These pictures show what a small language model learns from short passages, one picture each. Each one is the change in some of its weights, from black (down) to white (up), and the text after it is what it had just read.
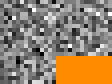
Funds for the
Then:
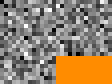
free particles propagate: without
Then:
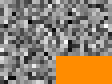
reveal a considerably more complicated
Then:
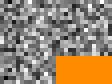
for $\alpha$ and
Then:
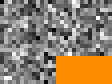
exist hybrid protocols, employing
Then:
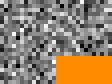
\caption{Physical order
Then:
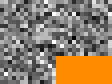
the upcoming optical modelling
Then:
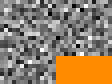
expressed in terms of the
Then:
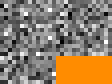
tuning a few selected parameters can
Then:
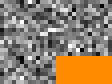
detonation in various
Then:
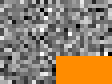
direction. These in-plane
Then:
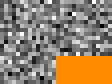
most delocalized potential
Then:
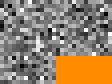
desorption after irradiation
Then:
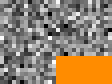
whether or not it breaks
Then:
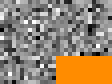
This function is essential for any
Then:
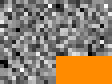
on the observations presented in this
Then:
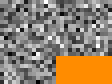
the source to be $\lesssim
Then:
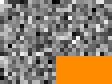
is in an unlocked
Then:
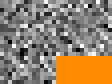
the data that was available in
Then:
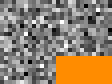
~presented above, although
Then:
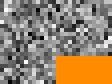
make reliable prediction of the
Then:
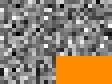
resonant frequency and/or
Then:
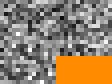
to the sum of MC
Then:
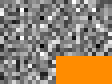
\includegraphics[width =
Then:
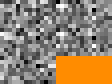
and thus can operate in
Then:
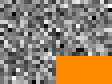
multiple generations of star formation
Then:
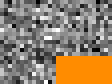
continuum short-distance part
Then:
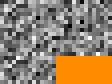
(at the Fermi surface)
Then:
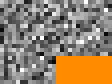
the 2nd and 5th
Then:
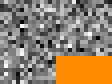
have shown their superiority over
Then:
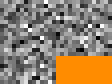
the form of the multiplier
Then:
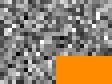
$\langle bos\rangle$,
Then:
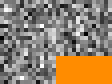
below the pion production threshold
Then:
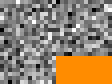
These files are added to the
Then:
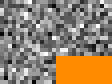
the outer and inner peaks,
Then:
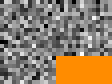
calculating the fermi
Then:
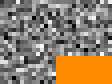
was kept sufficiently small to
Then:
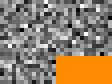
the collinear singularity in
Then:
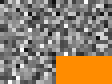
workflow and open-source tool
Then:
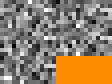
bulk characterization, and the
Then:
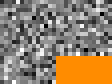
was collimated to have
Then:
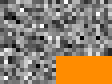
UED models. Therefore,
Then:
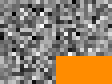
significant time constraints for conducting
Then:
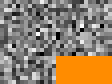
that the geometric structure of
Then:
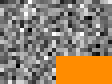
\psi^j$ and
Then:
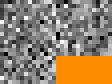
visit model was further studied
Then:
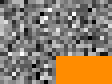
a sizable,
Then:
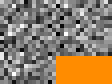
a batch size of 1000
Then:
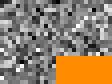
models are, in fact,
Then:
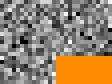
of integrable discrete contact
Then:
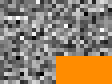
non-negligible values for
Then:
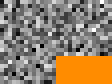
the flow on the other side
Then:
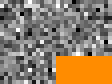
cranked states have not
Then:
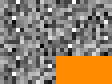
was or was not reached within
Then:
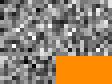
$p$ are as shown
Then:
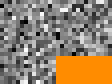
in the following region of the
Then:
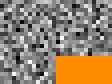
of this for our present
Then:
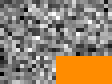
Experimental ED results under
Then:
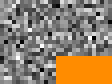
as input can be used,
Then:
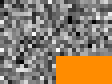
scheme outlined in the
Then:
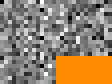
trace anomaly. This indicates that
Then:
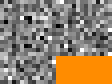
zero $q$-value.
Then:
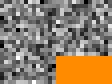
use a customized
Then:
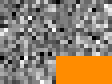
correlations are significant ($p <
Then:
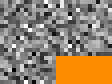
the sharp increase and decrease in
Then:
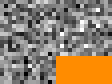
to comprise only
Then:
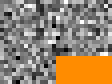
Using this method we also obtained
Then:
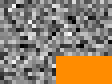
functional (DFT)
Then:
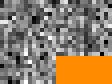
work, including the attack
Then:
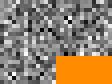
as well as the complete
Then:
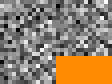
series of papers for 17
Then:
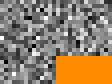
and distances from us. This
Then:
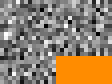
than was used in CH.
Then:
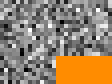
where $B$ is the
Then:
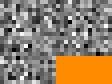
and we consider a principal
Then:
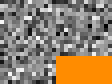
T})$ may indicate the presence
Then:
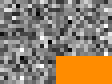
that we know they have
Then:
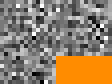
coordinates. In the $\bar
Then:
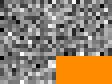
while the actual calculations are done
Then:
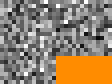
by $\gamma$. In our
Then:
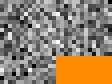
precision of URMP;
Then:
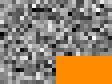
exponent of $(\phi_0
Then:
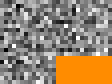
and at $M_b
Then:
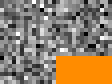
differentiated. In topology,
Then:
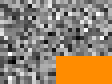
The tunnel rates through the
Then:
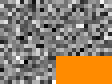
the serial port hardware
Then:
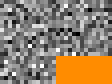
dashed lines. (b),
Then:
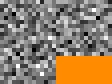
time, these heavy-ion
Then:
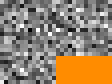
allow our achiral
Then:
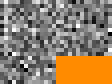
be described by a simple
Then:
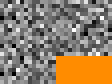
cesium atoms in an
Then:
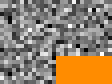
has been set to a constant
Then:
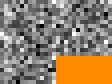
an important role in metallic
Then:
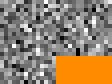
the automorphism $\sigma$
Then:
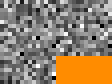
estimate has neglected the early
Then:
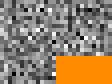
singularity. The next step
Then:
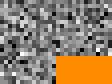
lattices (boolean
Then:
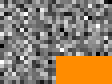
lines migrate toward longer
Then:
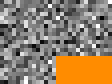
Importantly, the charge
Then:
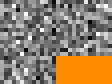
and pushing directory
